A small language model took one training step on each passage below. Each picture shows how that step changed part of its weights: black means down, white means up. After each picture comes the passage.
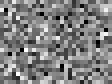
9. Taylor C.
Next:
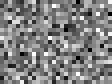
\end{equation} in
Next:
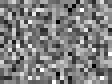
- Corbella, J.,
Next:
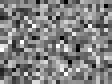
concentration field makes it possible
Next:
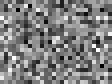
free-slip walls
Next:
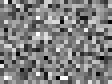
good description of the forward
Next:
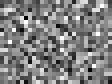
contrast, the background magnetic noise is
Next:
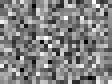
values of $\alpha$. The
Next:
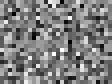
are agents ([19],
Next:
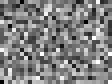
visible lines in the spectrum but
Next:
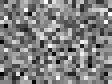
females, age: M =
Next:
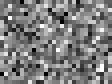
variables contributed to explaining
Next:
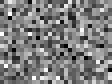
no únicamente de
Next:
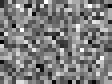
і в еміграції
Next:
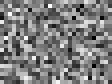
no tenían una
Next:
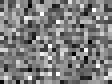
length of $2 \times
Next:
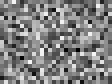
with the above configuration where each
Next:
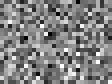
heating rate of the target
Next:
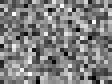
möglich, wenn
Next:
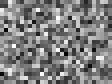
borligini idrok
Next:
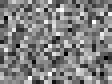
for example, gene periodicity
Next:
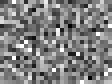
algorithm, we again consider the
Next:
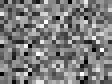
\lambda \omega T/2}
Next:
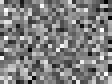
filtered and the following
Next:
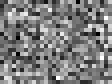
high-energy tail of the
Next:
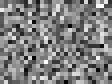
to find the style and
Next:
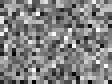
ve Almanya 15.
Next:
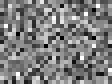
to the context of Uzbekistan.
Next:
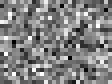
solution for each $\Gamma$ defines
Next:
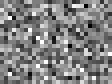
shower uncertainties, we
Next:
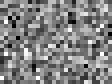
neonatal; en Estados
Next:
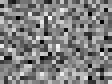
successful models of the broad
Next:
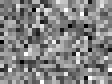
the inset of Fig. 6,
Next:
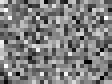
found that most of detected sources
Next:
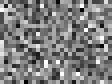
to display the detected fluctuations
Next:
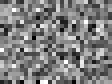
broadcasting of
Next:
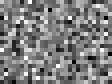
conozca desde el
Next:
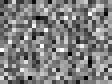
axes at angle θ from the
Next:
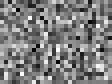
very unlikely to fall,
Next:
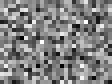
utama dalam upaya
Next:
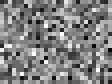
idempotent, rather
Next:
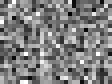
social que a sociedade
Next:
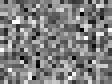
‘lim sohasidagi
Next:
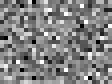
terms of the quark and
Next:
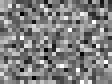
mass of the molecular states, a
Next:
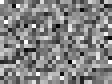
by leveraging already
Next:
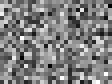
core per frequency channel), and
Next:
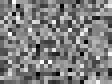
\& Hansen B.,
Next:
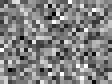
xorij va qo'shma
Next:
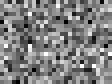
& \enspace + \ds
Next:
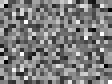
{\bibinfo {author} {\bibfnamefont
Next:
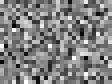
wherever the English language
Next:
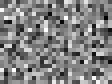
sifatida; -
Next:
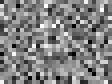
compare the shielding effect in
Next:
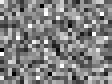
trabajadores de otras
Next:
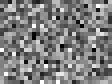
routes (line 2).
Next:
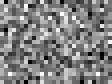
always are sufficiently many
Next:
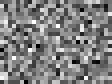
Excellence Initiative
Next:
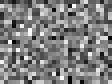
be either spin-independent or
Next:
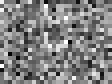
restricted result for unit
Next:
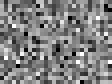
decay modes would give a clear signal
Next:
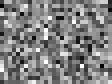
form factor. This approximation corresponds to an
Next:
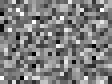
3 puntos: Si
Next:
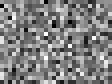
setup** As a driving
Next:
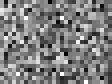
kapusunun beyninde
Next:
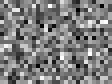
un bien necesario a
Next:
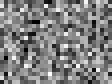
will be briefly
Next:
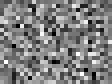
the mass, larger is the
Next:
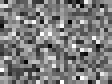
a 100 \,\textmu s time
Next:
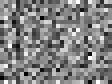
en la transformación organizacional.
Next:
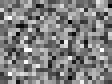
paxta yakka
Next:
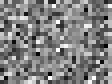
ejemplos de
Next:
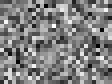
bor. Havas qilsa
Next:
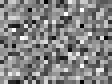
with hybrid representation strategies
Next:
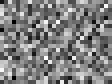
fenomeni hali ham
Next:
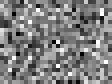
contributions to $b \to s
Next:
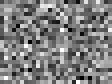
a finite error region) in the parameter
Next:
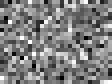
substrate. Significant
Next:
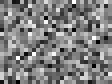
qatlam faqat
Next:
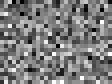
+i\delta ;-\omega
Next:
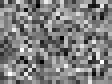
kishilarni qo'yish
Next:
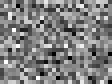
qiladi, lekin bir
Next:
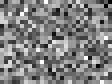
To left, note the rays
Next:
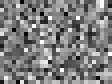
area of $ 2\cdot
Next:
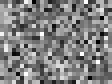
to determine the shape of
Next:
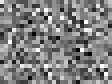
variety of 2D crystals and
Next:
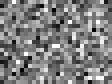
problemas encontrados
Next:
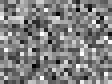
of the wave packet, and
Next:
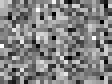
using MCMC simulation to
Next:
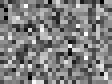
together and be less easy
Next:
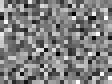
we consider the DMO
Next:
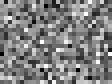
states of the pumped electronic
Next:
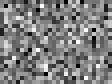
to the absorbed radiation
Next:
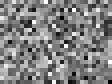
Research Science and Innovation
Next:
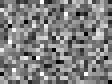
free parameters in our fitting procedure
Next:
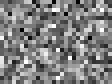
juga diterapkan
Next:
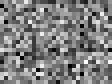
all order $\alpha_s$
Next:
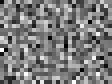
kabi olimlar
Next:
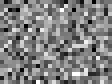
proved the inequality
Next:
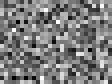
for a minor difference in the
